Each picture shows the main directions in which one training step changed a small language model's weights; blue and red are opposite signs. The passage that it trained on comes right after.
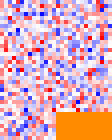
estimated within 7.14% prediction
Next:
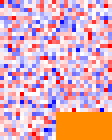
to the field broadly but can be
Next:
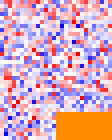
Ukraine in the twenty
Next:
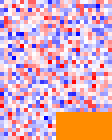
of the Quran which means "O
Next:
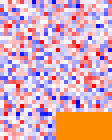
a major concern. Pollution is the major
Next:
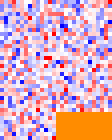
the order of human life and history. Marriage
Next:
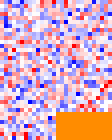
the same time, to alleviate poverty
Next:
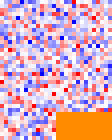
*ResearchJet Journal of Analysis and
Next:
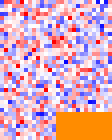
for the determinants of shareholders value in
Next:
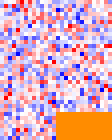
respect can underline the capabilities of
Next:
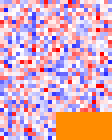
fast rising voltage pulse with
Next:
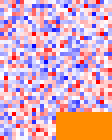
was introduced to adjust the mass
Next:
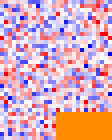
(theatrical displays) or
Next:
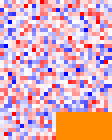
reduce soil air and water movement as
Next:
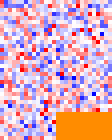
dose repeated every 6-8
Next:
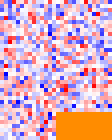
resize the image with scaling factors of
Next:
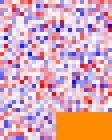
6(d) shows the comparative image
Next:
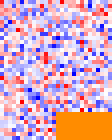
of cost-effective and more accessible
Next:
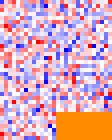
with the titre values obtained by the
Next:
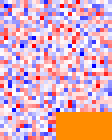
plans developed are realistic and feasible within
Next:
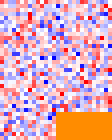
investigation; methodology; project administration;
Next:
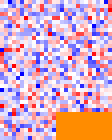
and Architecture, Royal
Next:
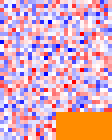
behavior (West and Brown,
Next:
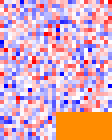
of France for civil works -
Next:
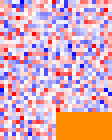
a point $x \in B$, we write
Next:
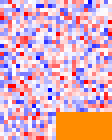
approach, we use a binary channel with
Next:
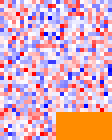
cycles of pumps. Their model
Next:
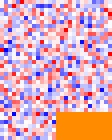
were modeled with the values and uncertainties
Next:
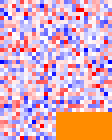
power generation. Water is a natural
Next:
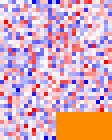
of usage counts and publication numbers were
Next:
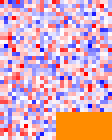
to be the key factor that controlled the
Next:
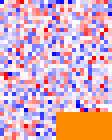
from which the information is obtained. After mechanical
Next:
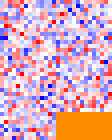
the foam has a lower density.
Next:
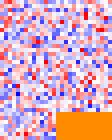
Publications Trust, Durban. 18.
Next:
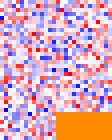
is the surest way to become an
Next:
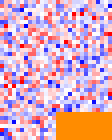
Audacity recording freeware can be
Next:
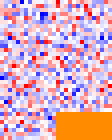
be found in the project's website
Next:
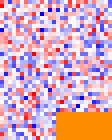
benign and malignant ovarian
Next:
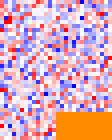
infectious diseases that have an incubation
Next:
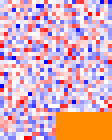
literature, there seems to be no
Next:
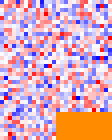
on groundwater level. Out of 9
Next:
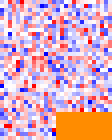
that neither of their parents
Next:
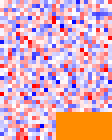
in their financial statements, present liability
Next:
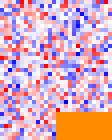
only static panel estimation
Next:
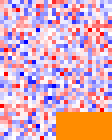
environment, including the positive aspects
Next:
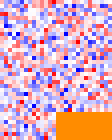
the microscope, such that all participants were able
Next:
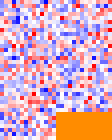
intended meaning is clearly understood.
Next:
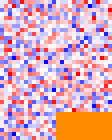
about the grasp axis so as to change
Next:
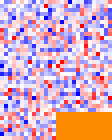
other data on several specimens of faceted
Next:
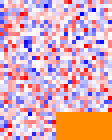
RT-PCR test results and did not
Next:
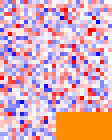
To address this issue, we have designed a
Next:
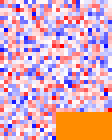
is known to absorb variation from
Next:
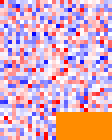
castration, more time lying down and
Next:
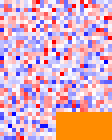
Common failure mode also used to determine
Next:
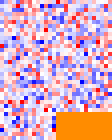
available to undergraduate students in
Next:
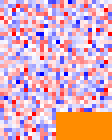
posed as a threat in their learning progression
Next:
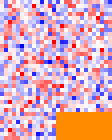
stroke annually (4).
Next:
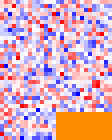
and S.B.-G. performed the
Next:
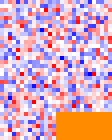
Alkali Degradation Studies To 1
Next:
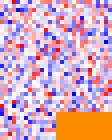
Arctic or temporal changes in the
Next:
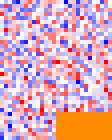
and editing, P.H.L.:
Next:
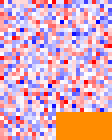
needs of the basin's ecosystem are
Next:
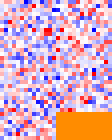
use with a standard axial mechanical load
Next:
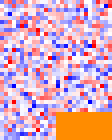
Therefore, one of the ways to increase the
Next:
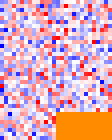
sensitivity and the capacity for
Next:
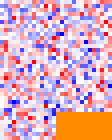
challenge to the Global Polio Eradication
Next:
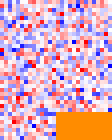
Groundwater discharge is influenced by
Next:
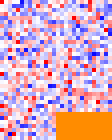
display information about the detected objects in the
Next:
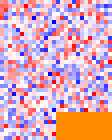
revenue and capital expenditures are
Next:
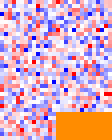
engineering. Chang and Zadeh
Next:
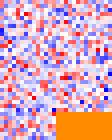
vantage is hardly a consolidated
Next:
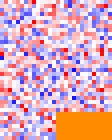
using standard ELISA and enzymatic
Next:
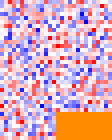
and did not contribute to the methods and
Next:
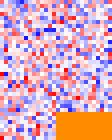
the EU. *Trends Food
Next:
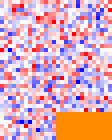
amicable solution to the influx of students in
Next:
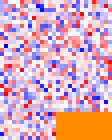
(CR) in about 80% of
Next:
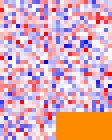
bilinear shell elements with
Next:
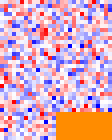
were not direct witnesses to the events.
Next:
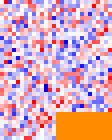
volume is parabolic [10],
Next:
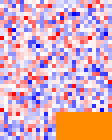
was further used for development of single jersey
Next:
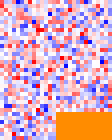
To calculate the outcome of intercostal
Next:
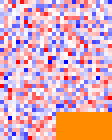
about the fault. Therefore, in this
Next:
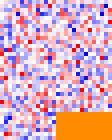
state of less than two on the Douglas
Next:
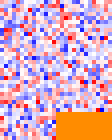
properties data, geometrical data and
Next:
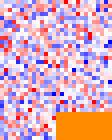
and *A. maurorum* as
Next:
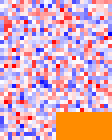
by geometrical effects. The
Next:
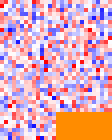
peterkai*. We also linked
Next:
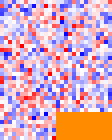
hydrophilid larva
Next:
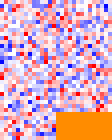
Deposit Money Banks in
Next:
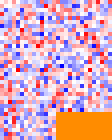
in the form of needles, m.p.
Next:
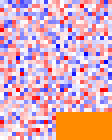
hormone insulin or to effectively use
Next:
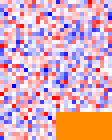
OC is on the Barents Sea
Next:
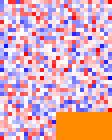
alkalinity over the last decades
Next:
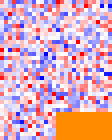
This paper adopts the assumption that
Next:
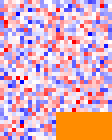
Tangwannawit and K.
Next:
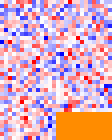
\text{H}$, i.e. positive
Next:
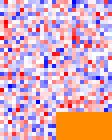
If the perpetrator's intent is
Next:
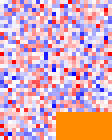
India for one year. Patients were
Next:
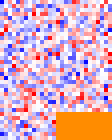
proposed methodology efficiently predicts
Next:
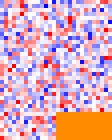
the delamination occurred when the acoustic
